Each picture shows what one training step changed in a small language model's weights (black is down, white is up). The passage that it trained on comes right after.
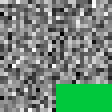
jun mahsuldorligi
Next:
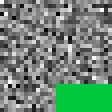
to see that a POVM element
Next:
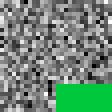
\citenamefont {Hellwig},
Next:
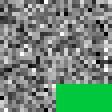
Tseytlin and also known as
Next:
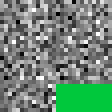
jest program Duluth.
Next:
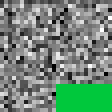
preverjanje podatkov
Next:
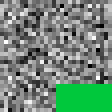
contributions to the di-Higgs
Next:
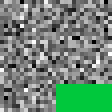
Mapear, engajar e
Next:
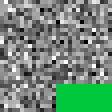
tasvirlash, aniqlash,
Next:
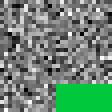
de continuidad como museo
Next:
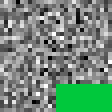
faoliyatda ishtirok
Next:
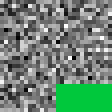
as long as it is optically
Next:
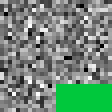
iqtisodiyot fanlari doktori,
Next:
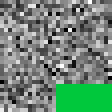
with the confidence of $\alpha =
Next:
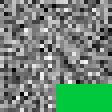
yodgorlik. Asqar
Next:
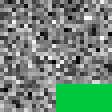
divergence can severely
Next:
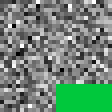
older publication models, thus
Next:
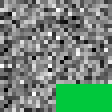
signifikan. Interaksi
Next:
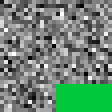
is challenging to establish
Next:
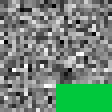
comunidades, proporcionam
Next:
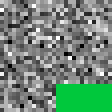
either zero or one particles in it.
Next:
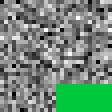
images of Pd-Ni
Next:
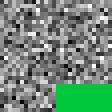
biriga ega bo'lgan.
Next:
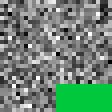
displayed. The LFUV
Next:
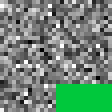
sua diferenciação em relação
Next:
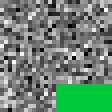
and temperatures can be calculated.
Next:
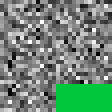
a um desequilíbrio
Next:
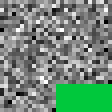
soddalik; - 2)
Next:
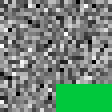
order of magnitude, i.e. the
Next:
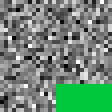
baixas temperaturas. No
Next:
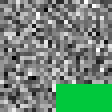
J Epidemiol.*
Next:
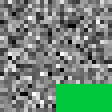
are incompatible. The EPR
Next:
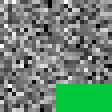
di progetti che vedono
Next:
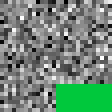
UTs,\\ & randomly and
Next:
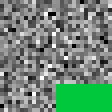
per visionare ricette
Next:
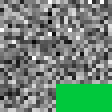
na região e pode servir
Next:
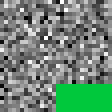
is a single-cell network where a
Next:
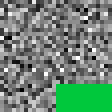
até os grandes mantos
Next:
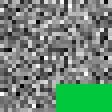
Visuales con cuatro
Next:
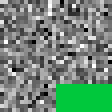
motorlashtirilgan diviziya
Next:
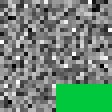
(figura 9) Figura 9:
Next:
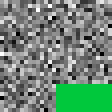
power and on the delay between the input
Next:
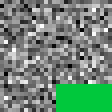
Square simulation boxes of size
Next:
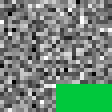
(black spots) and on
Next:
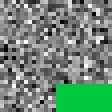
City Wienerberg in
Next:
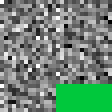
= x$, we can write
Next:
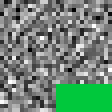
a comparison is shown in figure
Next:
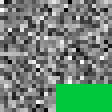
of harmonic potentials with the same
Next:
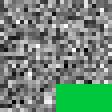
appreciate the essential
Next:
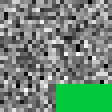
smart systems aiming to
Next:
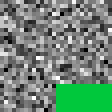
& Oxford Learner's
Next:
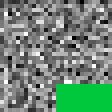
management functions are divided into
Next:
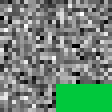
Correspondence Correspondence to
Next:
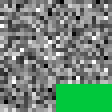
of 25 stars among the samples of
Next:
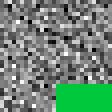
and adopting a realistic minimum
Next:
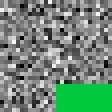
visible light spectrum will be used for both
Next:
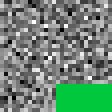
policiais militares,
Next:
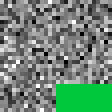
years bibliometric analysis
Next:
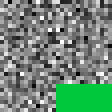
duality that can be related to
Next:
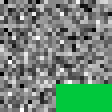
cells is performed on a
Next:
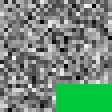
of the Einstein field equations in
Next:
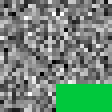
steps as shown in Fig.
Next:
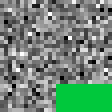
range of convection problems
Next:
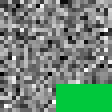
of a source is modified with respect to
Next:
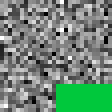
have neither $\b=1$
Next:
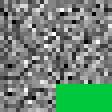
implementação, o papel do
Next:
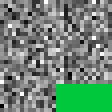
line marks the detection threshold
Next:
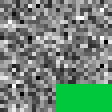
of its constituents. At rate
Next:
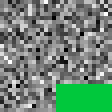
in the effectiveness of the
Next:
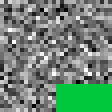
B: public virtual A{
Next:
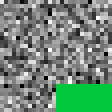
Region counts equal
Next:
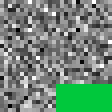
ta'lim boshqarmasi
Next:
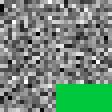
systematic motions, such as
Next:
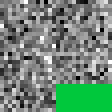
ahora viene la tarea
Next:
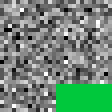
integrals is expected on cooling the
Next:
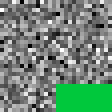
intact fiber and in the
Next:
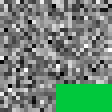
pairwise synchronization of
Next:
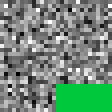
metric with a Euclidean
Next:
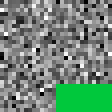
farqi ortadi.
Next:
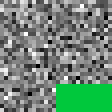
exposição prolongada aos
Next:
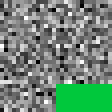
A Discussion on the
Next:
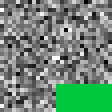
accuracy and usability of
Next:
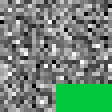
these plots are $\ell \times
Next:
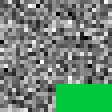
of the SM fields, and invariant
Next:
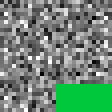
22 main structural families
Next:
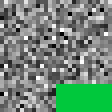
necessário e criando empenas
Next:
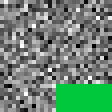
Cada uno hace una
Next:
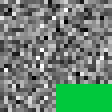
todo lo contrario. Se
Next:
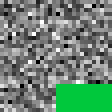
of red and white wines, along
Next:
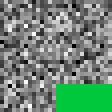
corresponding to the SHM. Hence
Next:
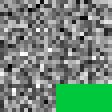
International scientific and practical
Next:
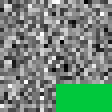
oilada yetarli
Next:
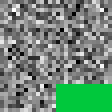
is the fact that only DLAs associated
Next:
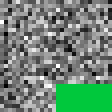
dayalı hakları
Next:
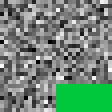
student model to achieve better
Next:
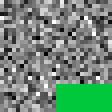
va muhabbatini
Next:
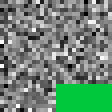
perder de vista a “fé
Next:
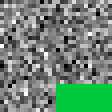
modules als maat
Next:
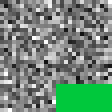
systems and SSVEP-based
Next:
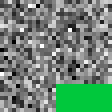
of the both was performed. An
